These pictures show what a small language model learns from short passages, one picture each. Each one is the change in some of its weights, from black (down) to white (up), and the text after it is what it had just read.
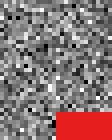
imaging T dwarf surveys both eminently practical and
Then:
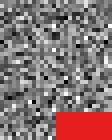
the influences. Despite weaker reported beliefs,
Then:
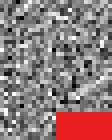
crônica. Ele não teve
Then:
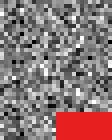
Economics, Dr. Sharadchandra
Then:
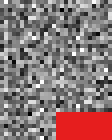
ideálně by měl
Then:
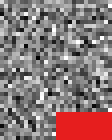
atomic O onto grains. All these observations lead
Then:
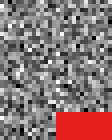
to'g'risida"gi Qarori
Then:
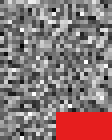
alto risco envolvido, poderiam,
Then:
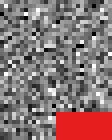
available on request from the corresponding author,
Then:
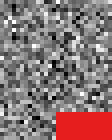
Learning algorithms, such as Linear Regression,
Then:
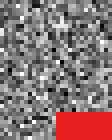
is taken into account in these simulations, but neglected in
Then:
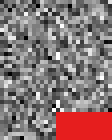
method [19]. They demonstrated the technique, by implementing
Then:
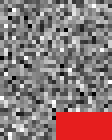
a few potassium and rubidium
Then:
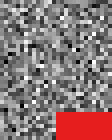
месяцев Процент
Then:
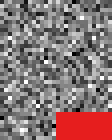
achieve spatiotemporal control may be crucial.
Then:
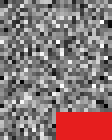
yuksalishiga zamin yaratgan eng
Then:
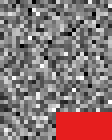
the instrument, it was discovered to be valid based
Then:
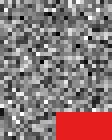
organization owing to the factor that it may cause
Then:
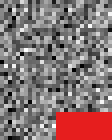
невеликого світильника до
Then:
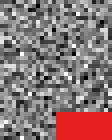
productive authors in the field of translational
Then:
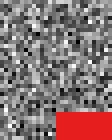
S) \end{equation} for every $\bm
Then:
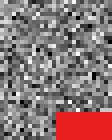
ilohlarning shunga o'xshash
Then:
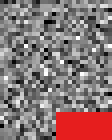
methods, for Harrison's *Unsound
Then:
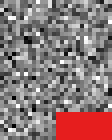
\toprule & Sports Dataset &
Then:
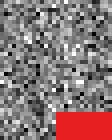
mass $X_c$ for two values of the coupling
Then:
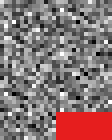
siyasi, iqtisadi, mədəni
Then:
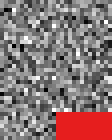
evolution and is worthy of further detailed studies.
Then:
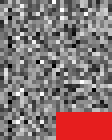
em consideração o fato de que as
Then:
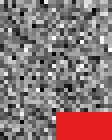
radicalement le système de paiement
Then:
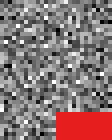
spin density $\mathbf{L}_\text{m}$, and
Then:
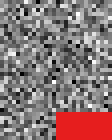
by the doctor. 'User Inequalities
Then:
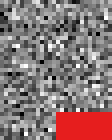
amaldori sanalgan. O‘rta
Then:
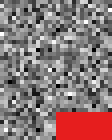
ozod o'lishidir. Til va
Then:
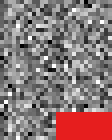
the RELAP5 code confirmed that the sample size
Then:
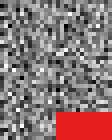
eski tekstlerdiń mánileri
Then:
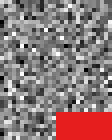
Belegungszeiten und ein besonders
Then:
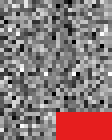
naturaleza de la situación de hecho como
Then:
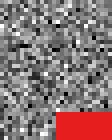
with LECs fitted to charge-exchange
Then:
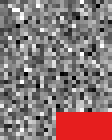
exponent of such an approach, particularly in relation to
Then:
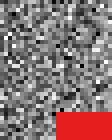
dans de bonnes conditions que grâce à un
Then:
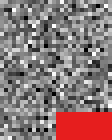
and off-axis angles less than 45 degrees.
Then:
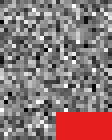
consider ourselves at odds with this work since,
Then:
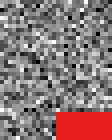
vortex ansatz. We have constructed only the
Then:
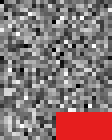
with the degree of decoupling $\FD{}$
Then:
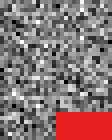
time. Alpha diversity increased with age in the
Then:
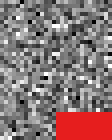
when $\rho_{i}$ is the true state, is
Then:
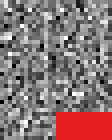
Konstitutsiyaga muvofiqligini
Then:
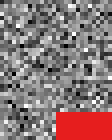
medications. In 2014 it was diagnosed as a
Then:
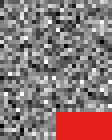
optimal value for the measured qubit coherence time. We
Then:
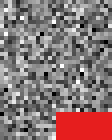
ribbons at the feet of the
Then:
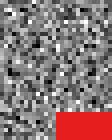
has been accurately referenced to avoid
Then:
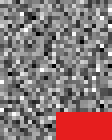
than the Tersoff/Brenner
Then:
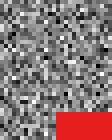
age, presentation method, and learning on identification of
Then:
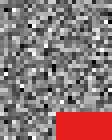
for Reusability** (RUSE) and
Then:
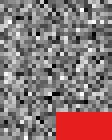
optimize it. Without the mathematical sensitivity ($\nabla
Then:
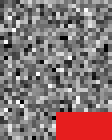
\end{eqnarray*} and inserting these expansions
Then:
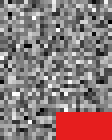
Where Φ(λ) stands for the
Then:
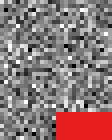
terms of the chiral coupling distance. When the effective
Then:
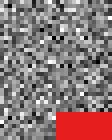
За підсумками 2024 року
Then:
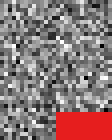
жәмиyet ағзалары
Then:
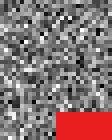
electrical power, we measured the transverse thermoelectric
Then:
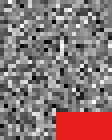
as possible. - Squeeze the PLMA
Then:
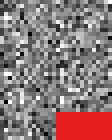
(DFPT),[42] as implemented in the
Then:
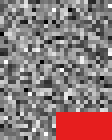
rhythm reconstruction loss based on the original one,
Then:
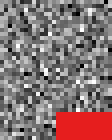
bit of re-arranging that $\langle {\bm
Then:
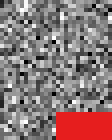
amplitude of the vibrations at the drive frequency as
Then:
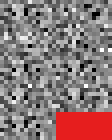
todos y no que sólo unos
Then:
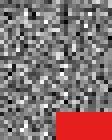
I. INTRODUCTION GENOME
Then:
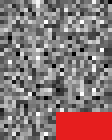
in the low limits of 0.01...0.1
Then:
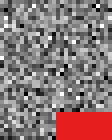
Locators (URLs) are serve as
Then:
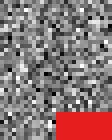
in terms of tensors rather than quantum states. In
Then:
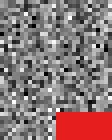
Frente a esto, las mujeres
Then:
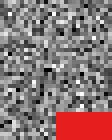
mastering the existing and new areas of informatization of
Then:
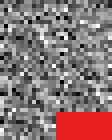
xususiyatlarni hisobga olgan holda tashkil
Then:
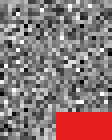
sebagai Wali itu sesuai
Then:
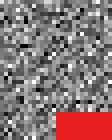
from the complete CCU value chain and across industries and
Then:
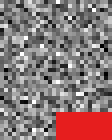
survey of existing publications and scholarly papers on
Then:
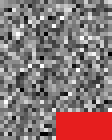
ellipse indicates the error of $\alpha$ and
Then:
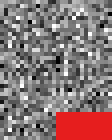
level C population. The formation time $\tau_{pol}$
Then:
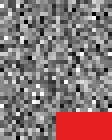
einberg EE, Merzenich MM.
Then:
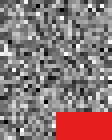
is either a cycle or a path we are again done.
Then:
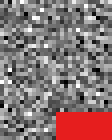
pmw Al _p pmw Fe
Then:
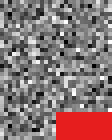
\ref{app:caprate}. However, when
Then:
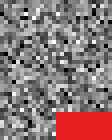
normal on the day of administration after 24 hours and after
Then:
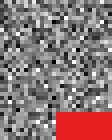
These rates have continued to increase over time.²³
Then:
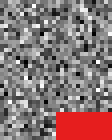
organized as follows: case study 1 validates
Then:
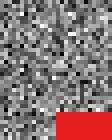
ciri khas yang sesuai dengan
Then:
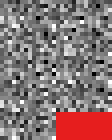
تا اسفند ماه
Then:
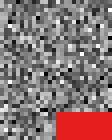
mif va epos munosabati masalasini
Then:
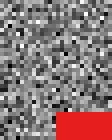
that particular attribute fills in the missing value. Fig
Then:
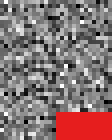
Мақолада кичик
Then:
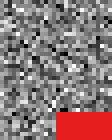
may present with a variety of daytime
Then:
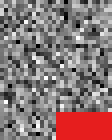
generated by the polar transformation, are needed. Commonly
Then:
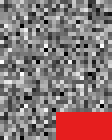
anxiety levels were less likely to have accurate knowledge about
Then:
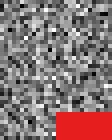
Ukraine in the field of environmental protection.
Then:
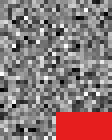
the electron's stochastic motion around the nucleus show the
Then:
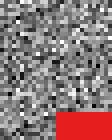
età godano effettivamente di tale
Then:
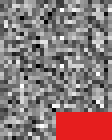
each of them individually impacts client code, and how
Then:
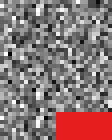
виборця вводять в
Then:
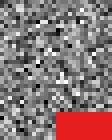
line is whether the ``angular'' part
